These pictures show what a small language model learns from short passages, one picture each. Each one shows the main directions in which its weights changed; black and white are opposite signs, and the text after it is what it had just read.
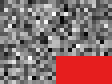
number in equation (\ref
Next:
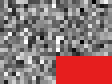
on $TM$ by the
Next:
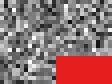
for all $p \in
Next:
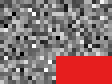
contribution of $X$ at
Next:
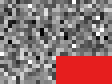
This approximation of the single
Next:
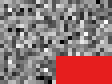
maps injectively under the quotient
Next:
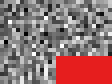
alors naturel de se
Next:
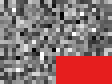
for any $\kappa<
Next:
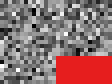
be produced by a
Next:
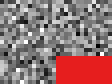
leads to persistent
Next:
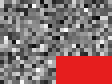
invariant, we may define a
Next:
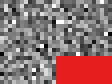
$F$ of type
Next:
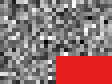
the inner product is taken in
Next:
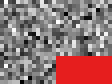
of the triangulation of which
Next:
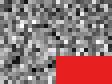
over a field $k$
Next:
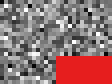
degree. To overcome
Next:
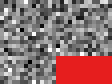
The $[p]$-operator
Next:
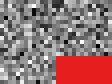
that transforms into the group of
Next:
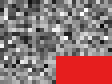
paper (I removed references for
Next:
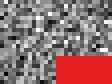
subdirectly irreducible members
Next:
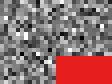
the following covariant formulation.
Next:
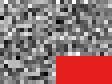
finite morphism, ${\rm
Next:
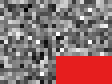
a plane wave given by:
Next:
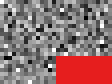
all initial states $x
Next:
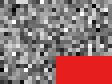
is the input dimension.
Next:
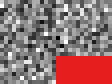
essentially by applying $n$
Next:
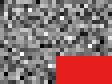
or integral domain, then
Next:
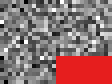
Z)$ of a generic fiber
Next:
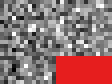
mixing (resp mixing), then
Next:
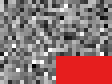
also holds, in that if
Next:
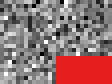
also derive a convergence rate
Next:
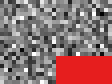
be the boundary curve of the
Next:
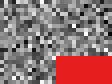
of the matrices $\left(
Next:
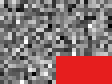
to $A$ and,
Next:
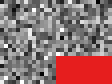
the castling transforms of
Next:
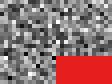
a unimodular scalar (under which
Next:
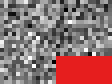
himself and his
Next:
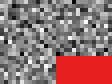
a linear model of the
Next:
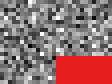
graded k-algebra homomorphism which
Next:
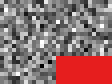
\pi)\Delta$, is
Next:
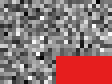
consists, formally, in
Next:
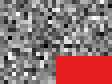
$\mathbf{P}$ exact
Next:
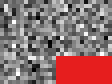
polynomial $f_i$
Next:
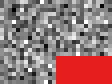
is a Young diagram, and
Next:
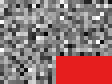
label=(\roman*)] \item
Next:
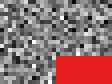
a {\em homogeneous} formula
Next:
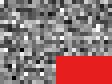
of study. It turns out
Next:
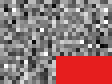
$L$ is reversible
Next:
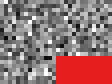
optimized while in our
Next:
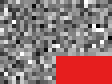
model can reproduce the
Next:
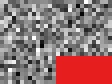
residue $a \in
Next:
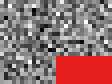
that first and second cohomology groups
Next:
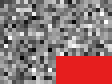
corresponding to the simple reflections
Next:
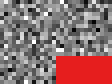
have \begin{eqnarray}
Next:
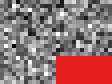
\end{equation} From
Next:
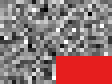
Stein spaces $W$
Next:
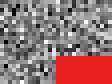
view this SSR is
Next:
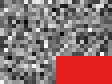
[n]$ by assumption.
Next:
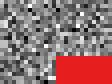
decomposition of $V$ into
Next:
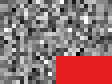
\mathbb{N} $
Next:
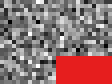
\Sigma_n$. Let
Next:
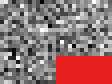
generous and helpful ideas
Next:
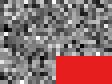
two prime factors. If
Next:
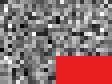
relation according to which two closed
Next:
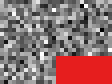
where the first two vectors form
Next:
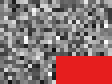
the matrix $D_i
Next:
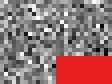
largest invariant set under the
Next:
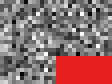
be a maximal compact subgroup,
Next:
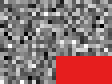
follows that $\overline{
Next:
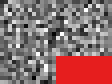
transformation must be large. This
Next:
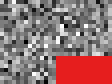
the overall dynamical
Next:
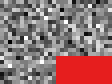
X$ and maybe
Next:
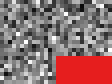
the curve $E':
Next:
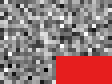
unique hyperbolic metric geodesic in the
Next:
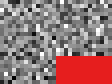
1937 conjecture which states that
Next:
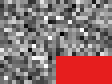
is sufficiently small. In case
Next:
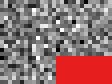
that certain operators were generators of
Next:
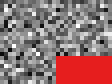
solution of an optimization problem over
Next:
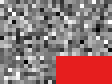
already constitutes its minimal
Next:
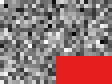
to write them down.
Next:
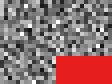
we first write the image of
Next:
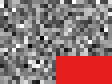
of the hyperplane-based decision
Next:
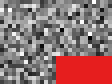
exactly one common eigenvalue, that
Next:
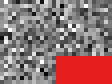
curvature. Here is one way
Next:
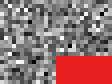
Itenberg gave in
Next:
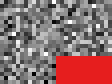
PI' & GS
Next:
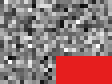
part of (47) which
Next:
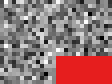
between os and fos
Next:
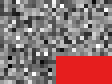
$\overline{x}$ and
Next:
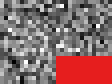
4.4, Theorem
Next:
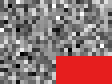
on both $\iota_{\tilde
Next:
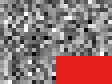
assumed to be null (and
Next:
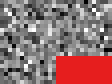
Since $V \cap C
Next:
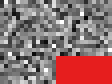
of $\sigma$ be
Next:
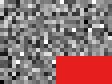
finer topology such that topology
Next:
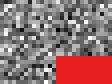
switching to new
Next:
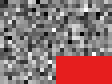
\subset [0,
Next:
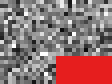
recently discovered for partial smoothing
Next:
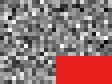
this relation is the following.
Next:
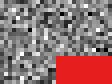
is called a {\em
